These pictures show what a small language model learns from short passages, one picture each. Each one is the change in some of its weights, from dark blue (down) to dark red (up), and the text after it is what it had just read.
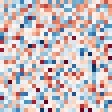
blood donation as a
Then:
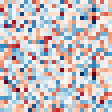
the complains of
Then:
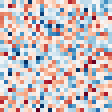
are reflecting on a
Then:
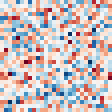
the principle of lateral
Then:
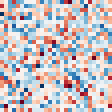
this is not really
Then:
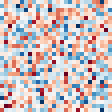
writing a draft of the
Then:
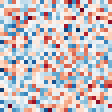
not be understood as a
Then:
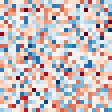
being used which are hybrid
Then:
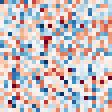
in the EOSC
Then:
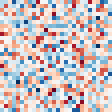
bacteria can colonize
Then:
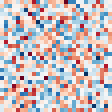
writing from researchers studying the
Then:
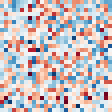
seed fertility.
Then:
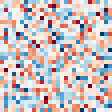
Activities -
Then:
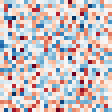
from these benzyl systems
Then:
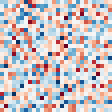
MAPEH teachers
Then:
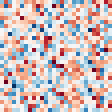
in the AI context,
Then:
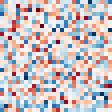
found as pungent
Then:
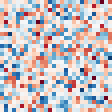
as heat. Vibration
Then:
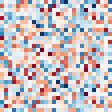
arm of UPC at
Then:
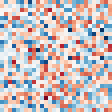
this meeting. All
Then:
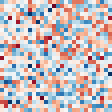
the power level.
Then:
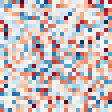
Access Control in Data
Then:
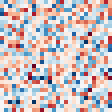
depicted in the
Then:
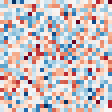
pandemic through refocusing
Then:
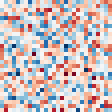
the context of the
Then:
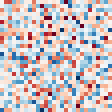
trisomy 12 was
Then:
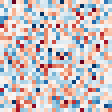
of n arrays
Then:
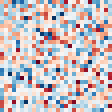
production was found in that
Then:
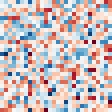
the potential sources of organic
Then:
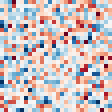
questioning provides control for
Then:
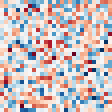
students . The online games
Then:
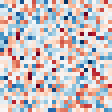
trinomial expression
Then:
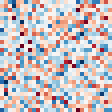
Chronic Renal
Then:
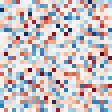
extrinsic and
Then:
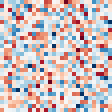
pathogenesis of
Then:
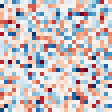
associated with conformational
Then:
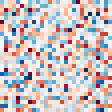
addition, we provide an
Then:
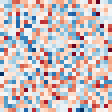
time and density were non
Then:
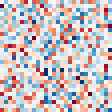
(3 isolates),
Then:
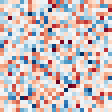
range of pipes.
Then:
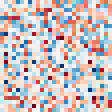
the state of the oral
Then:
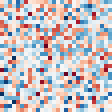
to Alliances.
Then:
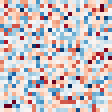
company shares during the
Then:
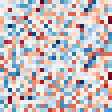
nm. In the same
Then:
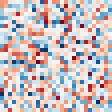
with private universities, there
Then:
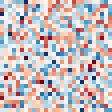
of the CE through
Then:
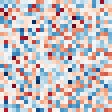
we will get dry
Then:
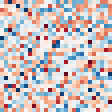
basis of wireless sensor networks
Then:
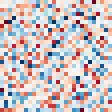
greater pride,
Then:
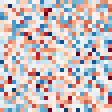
in a neural network take
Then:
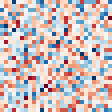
drugs are priced lower
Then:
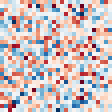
the liturgy
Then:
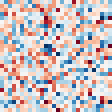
possible to identify the foreign
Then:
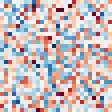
through the pipe
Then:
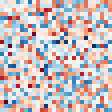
the Essential
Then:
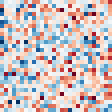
shows the lowest values of
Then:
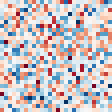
will be explained later.
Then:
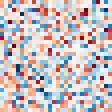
(even if international
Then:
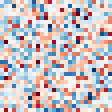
abundant renewable energy
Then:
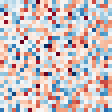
AND PRACTICES
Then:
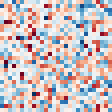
& Decision Sciences from
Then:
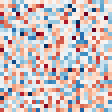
ambient BC
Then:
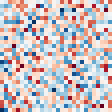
“A Study To
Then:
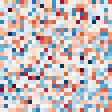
by river basin.
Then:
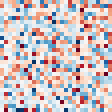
\dots$, where
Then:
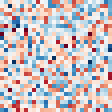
are related to food
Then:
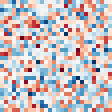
sources, they have
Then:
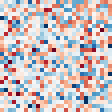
a complete gain matching
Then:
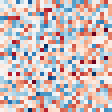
the intellectual
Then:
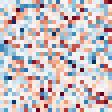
be pushed into
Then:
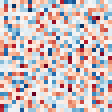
quasar's spectral
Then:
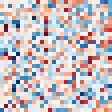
are balanced with substrate
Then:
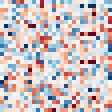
on the onsets
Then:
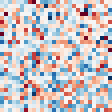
which is shown in Table
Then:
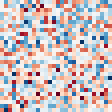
compared to bare and
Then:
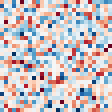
overcome these challenges, we
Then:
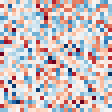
to apply the water availability
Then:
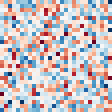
just like her friend
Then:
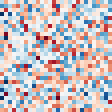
EPJ ST
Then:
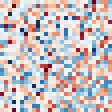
in incomes between regions
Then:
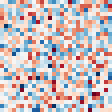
an integer.
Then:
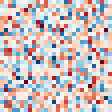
technology, as described above
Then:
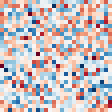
visualizing characteristics. Our
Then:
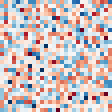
human biopsy
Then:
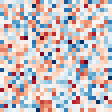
is very important as it
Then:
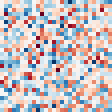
Indeed, Wallace
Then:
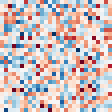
socioeconomic status, and
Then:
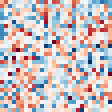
with respiratory distress
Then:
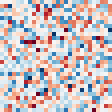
as first step. The
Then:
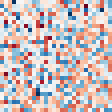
the support, is the
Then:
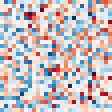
spatial autocorrelation
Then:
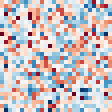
Effect of polyherbal
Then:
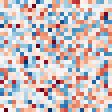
differences between the respondents'
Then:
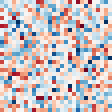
points are derived from an
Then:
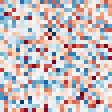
be more open. But
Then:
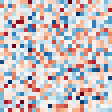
two main reasons an
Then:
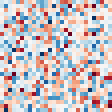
stem in part from
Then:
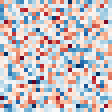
data traffic is because of
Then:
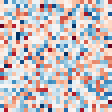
Ibom State,
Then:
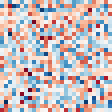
of a vocabulary of
